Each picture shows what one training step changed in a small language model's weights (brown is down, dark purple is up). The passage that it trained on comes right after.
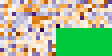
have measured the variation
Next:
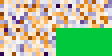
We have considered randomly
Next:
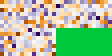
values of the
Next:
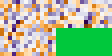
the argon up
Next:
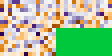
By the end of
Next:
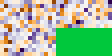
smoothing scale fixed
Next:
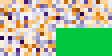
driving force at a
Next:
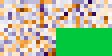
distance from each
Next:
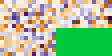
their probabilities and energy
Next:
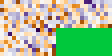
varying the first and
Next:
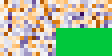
combining large analog blocks
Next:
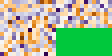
can only be calculated
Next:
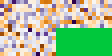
of the midterm
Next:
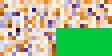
addition, since
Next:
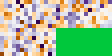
be more relevant for
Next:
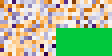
the detector angular resolution
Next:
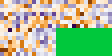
are shown in Table
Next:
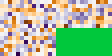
attribute are
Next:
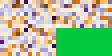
X-ray emission
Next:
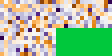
can be easily
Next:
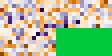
constant, which measures
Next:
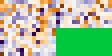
in future studies to
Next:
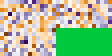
from direct numerical solution
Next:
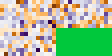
the polarity inversion
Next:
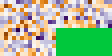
outbound to the
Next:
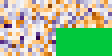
which involves no time
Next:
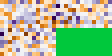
and make it run
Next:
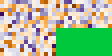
to the electronic and
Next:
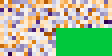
a linear approximation to
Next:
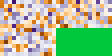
the D5
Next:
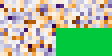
rise-time of
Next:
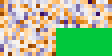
To address this
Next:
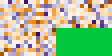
galaxies without double
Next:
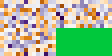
sky flats to
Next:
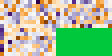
arrays to separate
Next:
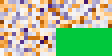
in different dimensions.
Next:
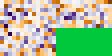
computationally efficient and
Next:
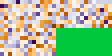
depths of
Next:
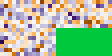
finally reversed
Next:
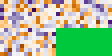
be significantly enhanced when
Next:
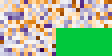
interesting things discussed
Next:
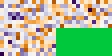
crystal orientation; for
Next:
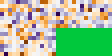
to higher order
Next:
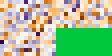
results, due to
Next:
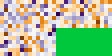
10 sources included in
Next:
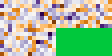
homogeneous and detailed sets
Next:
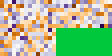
the experimental value
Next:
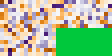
The authors of
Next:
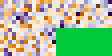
was adopted as a
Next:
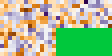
lines by solving the
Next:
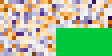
on screen and
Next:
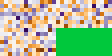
should lie in the
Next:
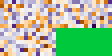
the typical size of
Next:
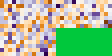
the breakup of
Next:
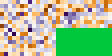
four dimensional metric describing
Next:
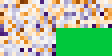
Median \\
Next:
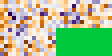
In turn, above
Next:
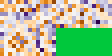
features such as parameter
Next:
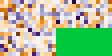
by the strong radiation
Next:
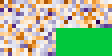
a significantly reduced boundary
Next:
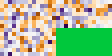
these areas will be
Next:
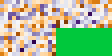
decreases with the depth
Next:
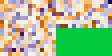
in Fig.
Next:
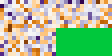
panel, equation of
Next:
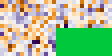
methodology we have used
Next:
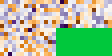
we believe that
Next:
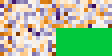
of the system
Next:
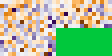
, \frac
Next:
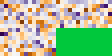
as lists of
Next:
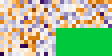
temperature calculated using the
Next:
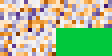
changes in the
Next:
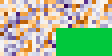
such an initial dense
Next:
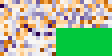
output of the forward
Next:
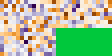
performance, better
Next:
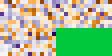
permanent activity
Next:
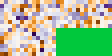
described here is similar
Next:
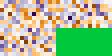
Gravity program,
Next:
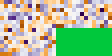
dark exposures against
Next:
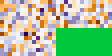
in different colours
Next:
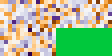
and crossing symmetry,
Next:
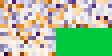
the order of
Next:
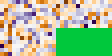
with the result for
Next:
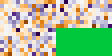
being sensitive to
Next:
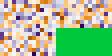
is limited by the
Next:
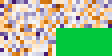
of its absence in
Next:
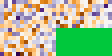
is shown in
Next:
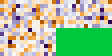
but slower than
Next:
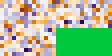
region. The
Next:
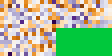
ensuring they
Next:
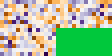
if she was measuring
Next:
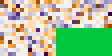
well as a measurement
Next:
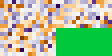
the model constants of
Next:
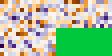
subject identity into the
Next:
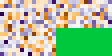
\to s
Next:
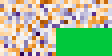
precision can help
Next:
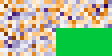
operate together in
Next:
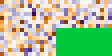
T$. We can
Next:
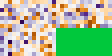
comet had a
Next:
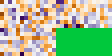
The second stage is
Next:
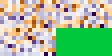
analytic characterization of
